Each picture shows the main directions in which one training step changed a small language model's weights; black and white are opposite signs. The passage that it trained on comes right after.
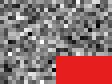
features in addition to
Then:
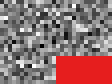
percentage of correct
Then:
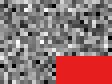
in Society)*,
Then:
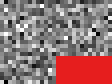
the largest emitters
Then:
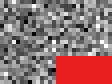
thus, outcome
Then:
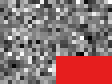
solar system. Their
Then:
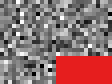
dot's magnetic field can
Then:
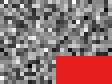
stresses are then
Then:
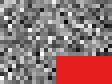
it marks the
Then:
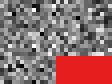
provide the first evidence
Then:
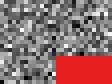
generate a complete
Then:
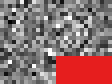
it requires only simple
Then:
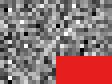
geometry of the
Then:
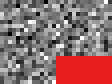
running speed was
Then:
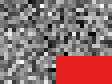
does not divide
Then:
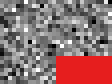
bioplastics that
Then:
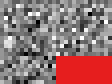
powered by
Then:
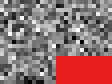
See also the following
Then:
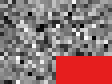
later times at
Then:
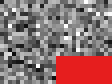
the system in order to
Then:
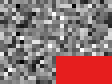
documented through the
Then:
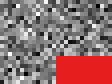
pulse ($\sim
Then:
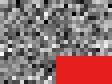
edit error of
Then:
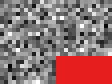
Convective Heat
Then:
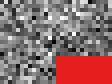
provide relevant increase in
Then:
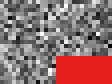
improvement of the
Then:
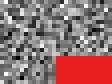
radial profile of magnetic
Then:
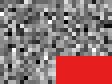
However, once again
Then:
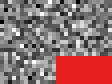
a decision tree
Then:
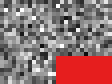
has been pointed out
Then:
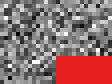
the behaviours of
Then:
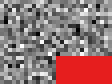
than the commonly used
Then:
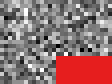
process. At higher
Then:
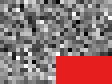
by the tomographic
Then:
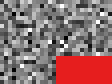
the RSSI samples
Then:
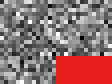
and 2 at 10mm and
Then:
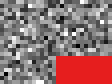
diffusion method with
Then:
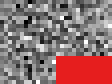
topics they worked
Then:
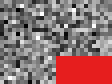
in proximity of the
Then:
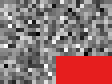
dimensional symmetric
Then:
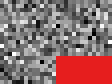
of FePt
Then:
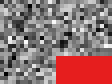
line is the position of
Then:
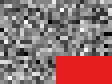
the thimble and is
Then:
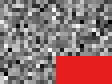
which looks as
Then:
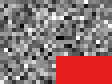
other hand, resource
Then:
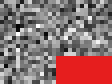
questions, such as
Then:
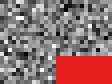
the Euler class of
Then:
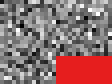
The UC provides a
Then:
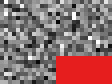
to reduce stress
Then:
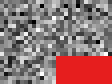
that the introduction of
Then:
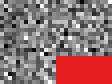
moderate correlation with
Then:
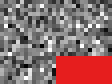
in escape from
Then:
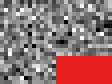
It can be pointed
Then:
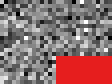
for all other algorithms and
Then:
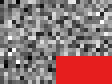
comes in various and
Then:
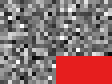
``A'' refers to
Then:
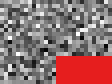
implication at the
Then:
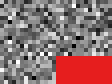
medication and alternative
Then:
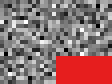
filling the trap
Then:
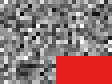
market for their
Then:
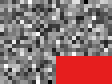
Vitamin E is
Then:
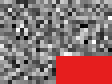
the Navier
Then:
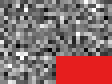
as a traumatic
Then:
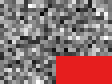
diffusion TTS
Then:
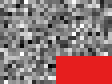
one. Those who
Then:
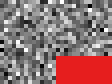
to which loyalty
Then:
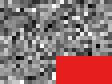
been widely studied
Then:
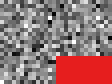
tools and passed
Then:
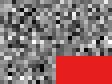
to process daily data
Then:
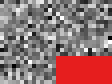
(Fig. 1b and
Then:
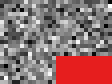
that residents actively
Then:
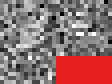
the disease is single
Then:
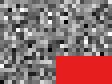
existing works and
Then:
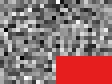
the observation that a
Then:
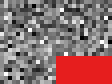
levels adversely
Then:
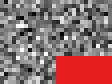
be difficult at lower
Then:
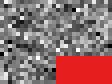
In the following sections,
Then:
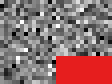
(b) Total
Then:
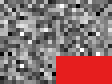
the mechanism for the
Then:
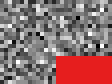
subsequent formation of
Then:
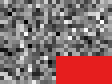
computer design involves
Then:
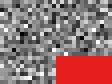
were recorded in
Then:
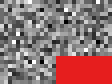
and coding words
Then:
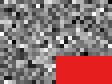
indicates the formation of
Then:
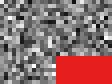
requirements and has
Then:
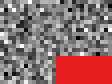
the accelerator parameters
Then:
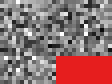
jamming density
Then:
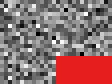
wires, in which
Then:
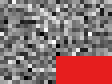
this view, the
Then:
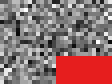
and privacy,
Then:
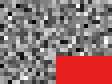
where non-parametric
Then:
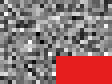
the structural
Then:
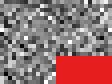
creep compliance
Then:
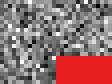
involves gathering
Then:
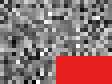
function with power series
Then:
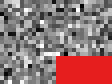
of time. Source:
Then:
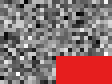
local constraint is
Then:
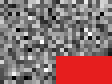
by attaching a small
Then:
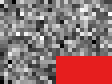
of this study is to
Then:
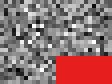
contribute to the development
